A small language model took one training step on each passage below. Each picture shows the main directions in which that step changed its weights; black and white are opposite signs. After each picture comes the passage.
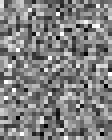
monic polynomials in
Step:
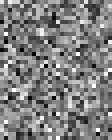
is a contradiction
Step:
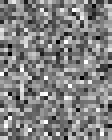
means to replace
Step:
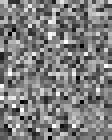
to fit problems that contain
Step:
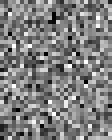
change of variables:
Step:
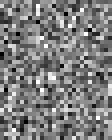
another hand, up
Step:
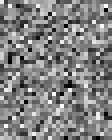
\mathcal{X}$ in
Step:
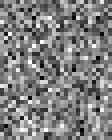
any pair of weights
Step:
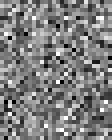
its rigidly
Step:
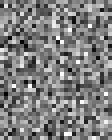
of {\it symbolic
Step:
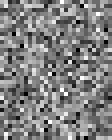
by [4] could
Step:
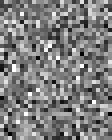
for any $j\in
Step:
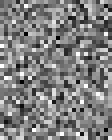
and $\Delta_\epsilon =
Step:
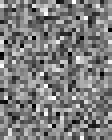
particular, the classical
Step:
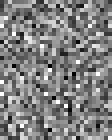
class of $[g]$.
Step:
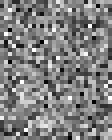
polynomials $f\in
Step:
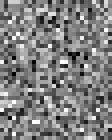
au goût
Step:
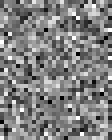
from positions $2$
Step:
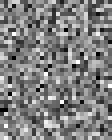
to the revelvant
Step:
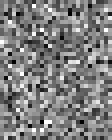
n_1$ we have
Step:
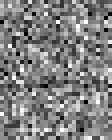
then we may suppose for
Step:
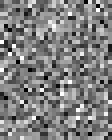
process $X_t$
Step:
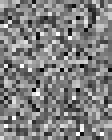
admissible in
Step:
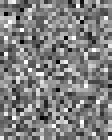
Academy of
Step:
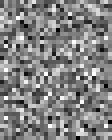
$\gamma$. The initial
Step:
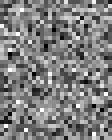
\dom f}
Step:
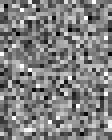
get by dominated
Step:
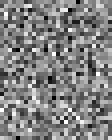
such colourings of
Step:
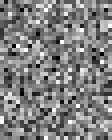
\end{equation} By
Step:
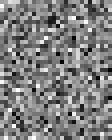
has a very large
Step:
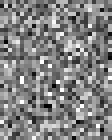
of the Hecke
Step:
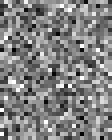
compliance is
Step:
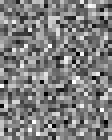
without inclusions is
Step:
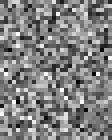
to show that for all
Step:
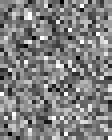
property of the trace and
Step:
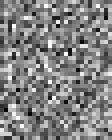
whereas it might
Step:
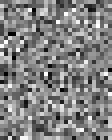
minorizing measure on
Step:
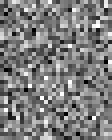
in nonparametric
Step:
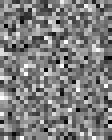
distribution as $\sum_i
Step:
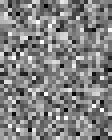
that \eqref{log
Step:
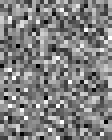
whether one works
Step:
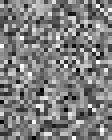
details of the
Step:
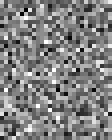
chain of links
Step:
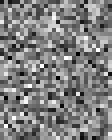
is a $p$th
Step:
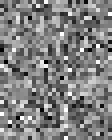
journals that
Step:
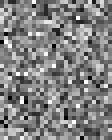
will call $\Gamma$
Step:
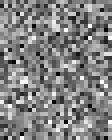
of $\theta$ on
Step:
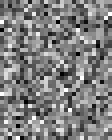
then we have a natural
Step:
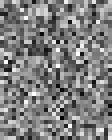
separated locally
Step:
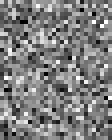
\PCA &
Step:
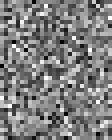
structure at the discrete
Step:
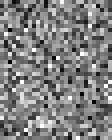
functions $f\in
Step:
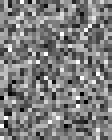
we shall derive
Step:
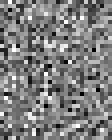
rules out the
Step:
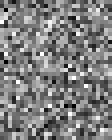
can now provide the proof for
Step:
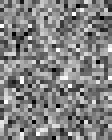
Indeed, the
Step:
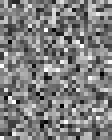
to the image of the map
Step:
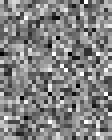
be larger when there are
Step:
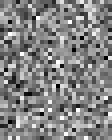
order. In this case,
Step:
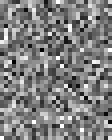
same regularity properties, but
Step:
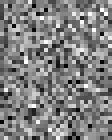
students' point of
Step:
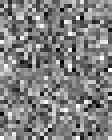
{\mltext Let us
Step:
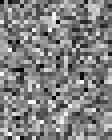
is well known that a
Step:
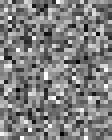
fact a Garside element
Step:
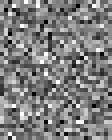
\cite[the proof of
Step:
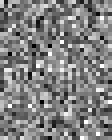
the set of tangent
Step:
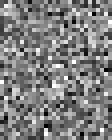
for the greatest
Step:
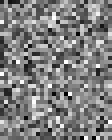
is important to
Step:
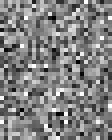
our local existence result is
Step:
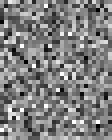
are connected to them,
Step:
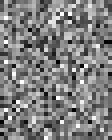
subset of the data.
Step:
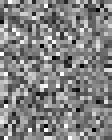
are symplectic),
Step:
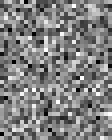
$I$ is a finite
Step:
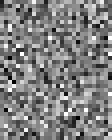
function $f$ on
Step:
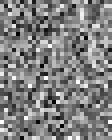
we study how
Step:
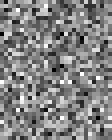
part, we take the
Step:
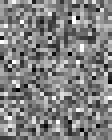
construct a functor
